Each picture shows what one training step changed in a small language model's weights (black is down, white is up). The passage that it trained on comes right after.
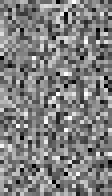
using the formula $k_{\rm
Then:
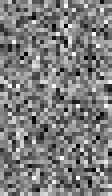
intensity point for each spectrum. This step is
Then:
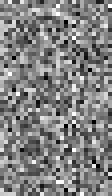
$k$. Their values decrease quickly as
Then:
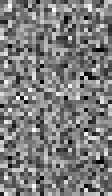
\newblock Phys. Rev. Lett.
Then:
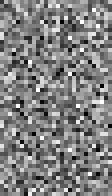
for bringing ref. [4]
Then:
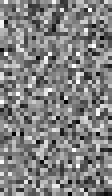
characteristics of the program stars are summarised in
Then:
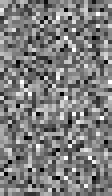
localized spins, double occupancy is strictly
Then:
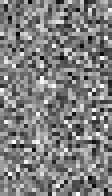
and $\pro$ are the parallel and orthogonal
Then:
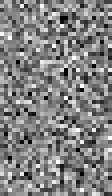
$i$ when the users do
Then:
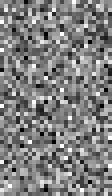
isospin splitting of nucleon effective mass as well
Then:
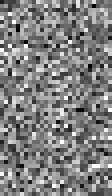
study the impact of chromatic
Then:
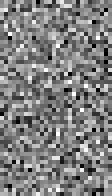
small $\zeta$ is shown in
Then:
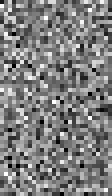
resonances, and the boson peak. The main
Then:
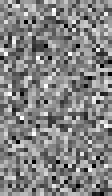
real experiments and numerical simulations suggest that the
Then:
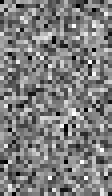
parameters $S_{ab} =
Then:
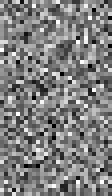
of the propagator in the energy variable $E
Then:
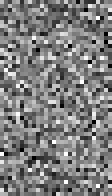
in Figs. 1 and 2. At small
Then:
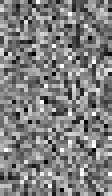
the Lorentz transformations of Eqs.~(19)
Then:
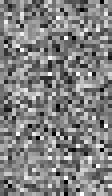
seem to confirm %the conjecture put
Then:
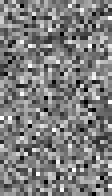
is to described both polarimeters, the
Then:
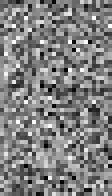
understood from the symplectic transformation
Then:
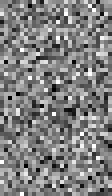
be computed by %knowing the magnitude of
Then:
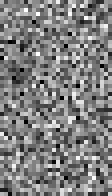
reproduced with high fidelity,
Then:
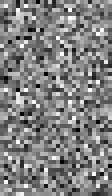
have been used for all calculations in the present
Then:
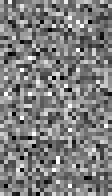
out that this is a general statement and there
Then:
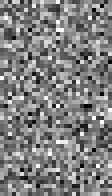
designs proposed for the SST section of
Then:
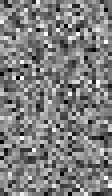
respectively. In order to find the
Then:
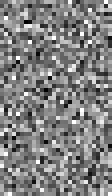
current is carried by nucleons or quarks during
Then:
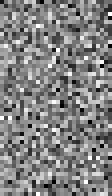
of the information contained in the path parameters
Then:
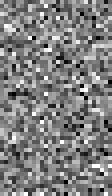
can again be represented by their corresponding child
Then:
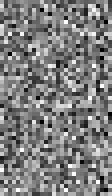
P. S. Lomdahl,
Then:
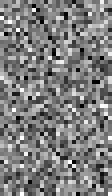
energy increase is due to the growth of the
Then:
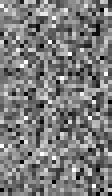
the correct normalisation of the transition probability.
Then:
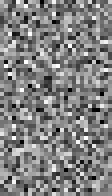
UK; [c]Large
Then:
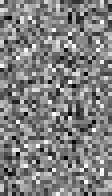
implementations of QCD+QED.
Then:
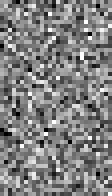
run 4 times and the results have been presented
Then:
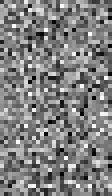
projection to the {\it reduced} first
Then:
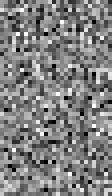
as a solution is achieved. The {\tt
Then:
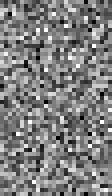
The results are similar. An example is displayed
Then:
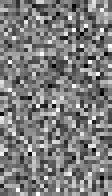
(Fig. 1 a) and are qualitatively
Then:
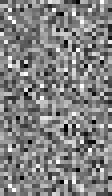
$T$ and $Z$, and with
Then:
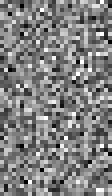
in CS formulation coupled to higher spin fields.
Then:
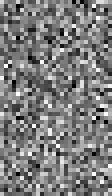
S= -m\sum_i
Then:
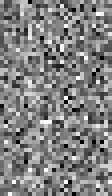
costs and operational challenges hinder
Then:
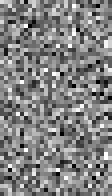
in the inertial frame of the analysing
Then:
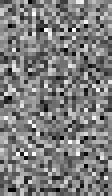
\cite{CM06}. The simplest example
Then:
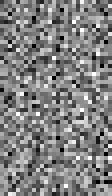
optimizer gives more weight to past squared
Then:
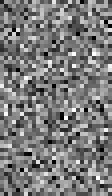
E_{\tilde\Gamma} = a
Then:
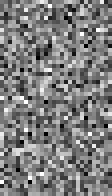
UHV conditions (base pressure better than
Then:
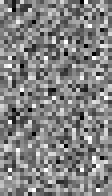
Our experiments indicate that the bubbles will mainly move
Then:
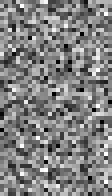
but also that the baths are
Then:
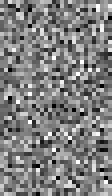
with a higher contribution to distortion metrics
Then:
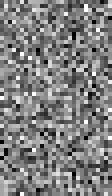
paper is organized as follows. In
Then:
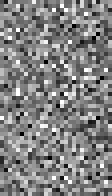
the oscillation period increases with increasing binary separation
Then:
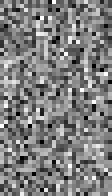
structure is spin-polarized (as indicated
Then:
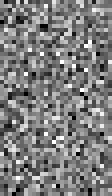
DoS can be observed. Since almost
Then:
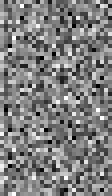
make a comparison for those levels available in
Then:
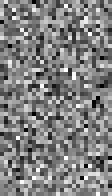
framework. \vspace{.5in}
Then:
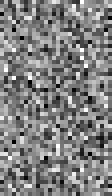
ions) as well as for the
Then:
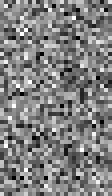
by the sailcraft in a
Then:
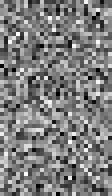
degree of arbitrariness. We
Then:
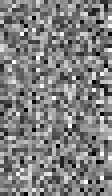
increase in surface step edge pinning with
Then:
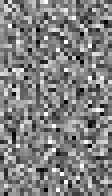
cause of problems and fix them before they turn
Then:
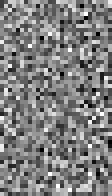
and D.-W. Wang, Phys.
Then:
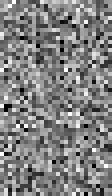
\emph{two useful tools} for
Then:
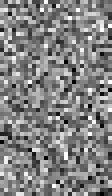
mirrors, and the action
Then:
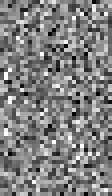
The need for higher-order terms in the
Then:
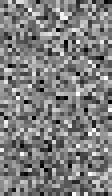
radial distribution is $n_e \propto
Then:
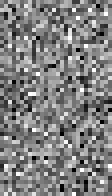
related work Derenyi {\it et
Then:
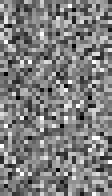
R-T and R-N plane when
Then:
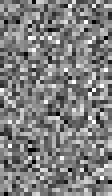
and Physics, Shandong University,
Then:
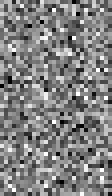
loops, where the jet and soft functions
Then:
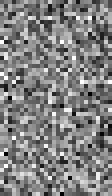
example, to submit another job
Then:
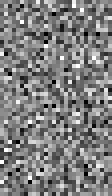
on structural or metallicity measurements (class
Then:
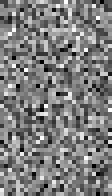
each \emph{new} step's
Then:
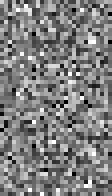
need to be upgraded. In
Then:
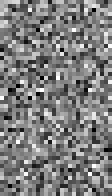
factor. Eq. (22) is also
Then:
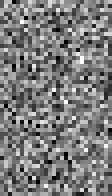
\\ \hline %inserts single line
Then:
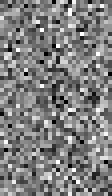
level $|{\widetilde n} \rangle$
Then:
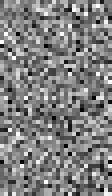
peaked function whose average value satisfies the evolution
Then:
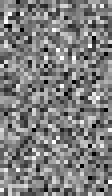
of zero-energy modes at both ends
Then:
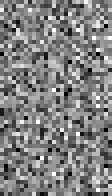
Stocks Masoud
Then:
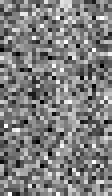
wrong answer, I assumed a prescription
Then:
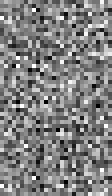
allowed due to retardation.
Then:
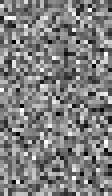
2 and 3 provide the better overall fit to
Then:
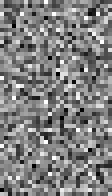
In turn, the relation inverse to
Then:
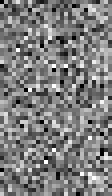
The substrates were dried at room
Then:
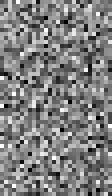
the endpoint, depending on the mass
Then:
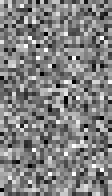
hand, if $p \neq u$,
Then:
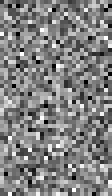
as the fields \( \varphi _{*}
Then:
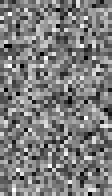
data by additional experiments, surrogate
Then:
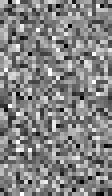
based on the CRLB of
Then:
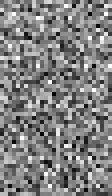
field is taken to be as in Eq.
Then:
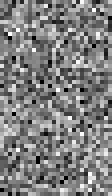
as $\bigvee$. Thus,
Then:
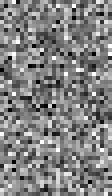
simple hydrodynamical picture as a baseline for
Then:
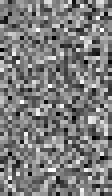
EPIC image (blue) and
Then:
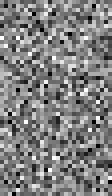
estimation of the Lyapunov dimension of
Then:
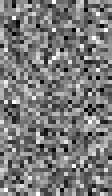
\mpo{the appearance of}
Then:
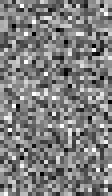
decrease. One notable feature is that
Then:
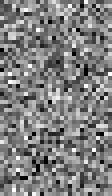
first believed by only a handful
